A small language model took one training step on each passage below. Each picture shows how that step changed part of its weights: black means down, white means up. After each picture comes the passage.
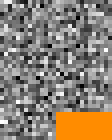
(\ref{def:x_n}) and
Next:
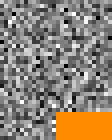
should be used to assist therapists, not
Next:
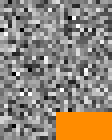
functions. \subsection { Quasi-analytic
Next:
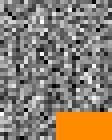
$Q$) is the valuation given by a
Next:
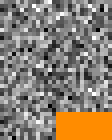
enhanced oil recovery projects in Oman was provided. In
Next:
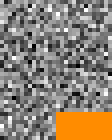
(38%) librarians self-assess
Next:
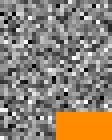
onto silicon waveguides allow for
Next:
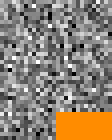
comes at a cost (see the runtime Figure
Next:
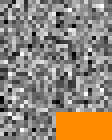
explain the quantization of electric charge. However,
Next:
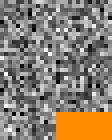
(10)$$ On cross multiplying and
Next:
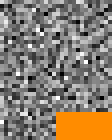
techniques and use cases of energy demand models; and it
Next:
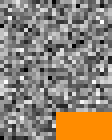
the \emph{distance function} to
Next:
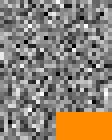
effective method for long-term storage of vegetatively
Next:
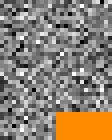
iteration of (\ref{pastk}) and
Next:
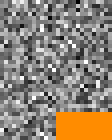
\# k[\G]$. In the next Lemma we
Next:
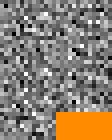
distributions during the gallbladder emptying were
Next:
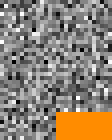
phishing is a manipulative technique aimed at
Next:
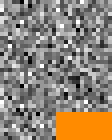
the empirical geometric quantile for a $d$-dimensional
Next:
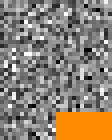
of law, good governance and international cooperation.
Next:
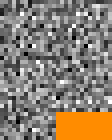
resonance, making the flavonol
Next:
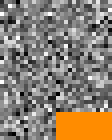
the growth cycle approach [1,2]. The
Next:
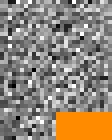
major role in making autonomy the main subject in
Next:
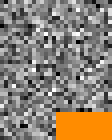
The Figure plots the mean of Hurst
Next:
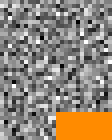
in all areas of natural economy and covers a very
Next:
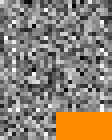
detailed exposition. These will be our tools to study
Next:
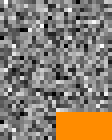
we want to make a statement about an arbitrary vertex of
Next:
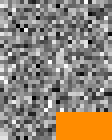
discrete time; • develop a digital copy of a
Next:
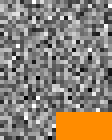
and Y coordinates measured in meters are shown in Figure
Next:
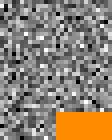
in a supersonic arc-jet wind
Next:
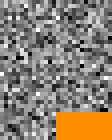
in this process is the adjunction of some radical
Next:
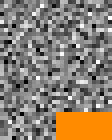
is based upon black box techniques, that is,
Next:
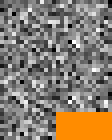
is the packing of sunflowers
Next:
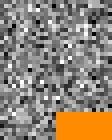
is much to enrich the NYSC programme with
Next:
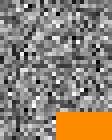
frequency, the oscillator has a new
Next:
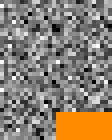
the inclusion. The second inclusion follows from the fact that
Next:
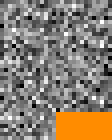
when it is decomposed with respect to the
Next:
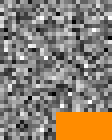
For example, we will write $\bc(M)$
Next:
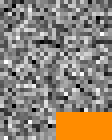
& 7) observed through the line of best fit
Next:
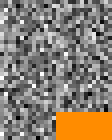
compact-valued upper semicontinuous set-valued
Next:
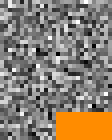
length $<6$ has only positive eigenvalues.
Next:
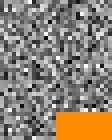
min) compromise functional compounds such as B
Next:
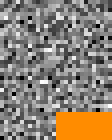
by funding from Prince Sattam
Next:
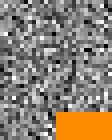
tension, and flexural. It is difficult
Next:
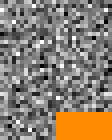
This agreement signifies that a three-way partitioning
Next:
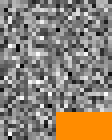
not all suicides have a severe mental
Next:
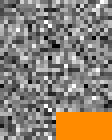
physical activity in reducing GDM. Based on the
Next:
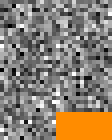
share an edge, and $(i,j)
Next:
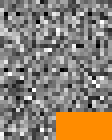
As soon as they set their feet in the
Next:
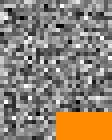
Conjecture \ref{c2} in section
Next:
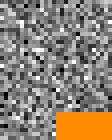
dw. $$ \medskip \no Naturally this
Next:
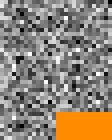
the space of codimension one holomorphic foliations on
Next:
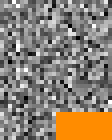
to the same data protection regime as if it had been
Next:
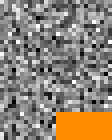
as mussels, which filter the water, are
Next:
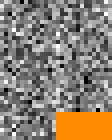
known that for any fixed dimension $d$ there exist
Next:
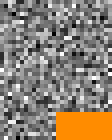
or parabolic equations, a large literature exist, see
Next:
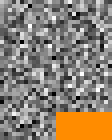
conventional aggregate. The lower strength of the
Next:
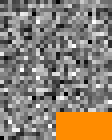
approval from Institutional Animal
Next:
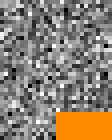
n\to \infty\label{h}
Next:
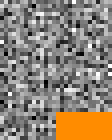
hairs, the longest as long as
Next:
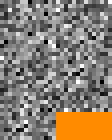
result of the steady acceleration of the processor
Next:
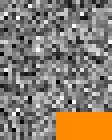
The Hearing Handicapped
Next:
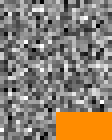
usually grouped together as RR Lyrae
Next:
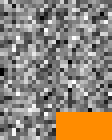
for storing responses of questionnaire into the
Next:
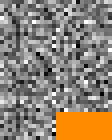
sum of three components, a Poisson, a normal,
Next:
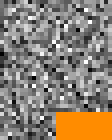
The functions $C_\kappa^\al(X)$
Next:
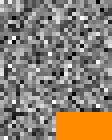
(ARS) refer to any scholastic,
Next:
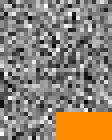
situation of linear operator pencils is studied.
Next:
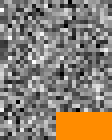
assigned Cluster; it may be require complete
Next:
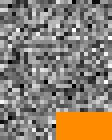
a bit number (β_o). For
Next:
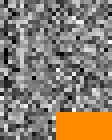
Adriana Diaconu (UGA),
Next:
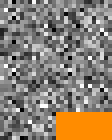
some special functions. The analysis of the second order equation
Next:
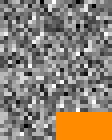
is \begin{itemize} \item[(i)]
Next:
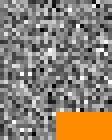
to the hospital. There is a history of a
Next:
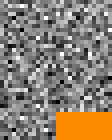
proposition described the automorphism group of the remaining case when
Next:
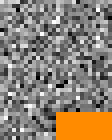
generates everyday a tremendous volume of
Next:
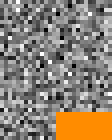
(figure 1) also showed 86 volatile
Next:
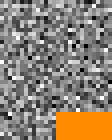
a winning strategy by Theorem 3. ■
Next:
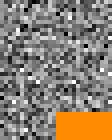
a rubber arm, they come to
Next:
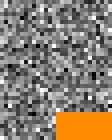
have \begin{equation}\label{lambda}
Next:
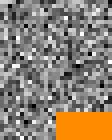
the slide was in bad condition. P_1
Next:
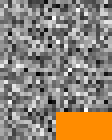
teacher and direct witness to these difficulties, the
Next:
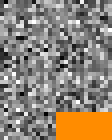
\begin{remark} Note that if one
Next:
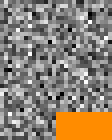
that the dark matter halo terminates at
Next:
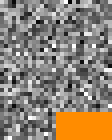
deterministic paradigms. We provide theoretical and numerical
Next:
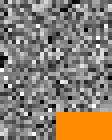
active energy citizenship. - c) To educate
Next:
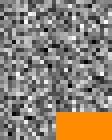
of age in cases and controls was statistically analyzed using
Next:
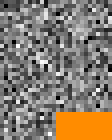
dandelion) have been used in the treatment
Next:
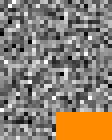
process especially when non-condensing gasses
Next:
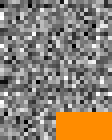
Tulane University. The Authors thank
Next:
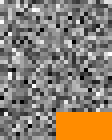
domain. Hence one can not weaken the assumption
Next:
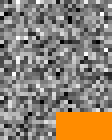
Appendix Figure A1. Output share of manufacturing
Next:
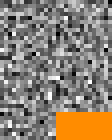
the generated Grad-Transfer
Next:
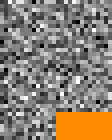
Services (GECON 2013)*,
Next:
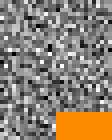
Kaplansky and Riordan
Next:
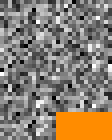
lateral resolution. The elemental maps of the
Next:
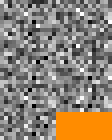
consultations and community engagement to establish the extent and
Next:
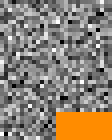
scholarships and any other form of employment
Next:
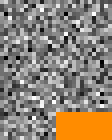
other two throughout the temperature range of interest. So,
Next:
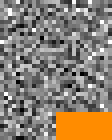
control rats. Diabetic rats treated
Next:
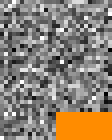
8-10 hours is the second highest with
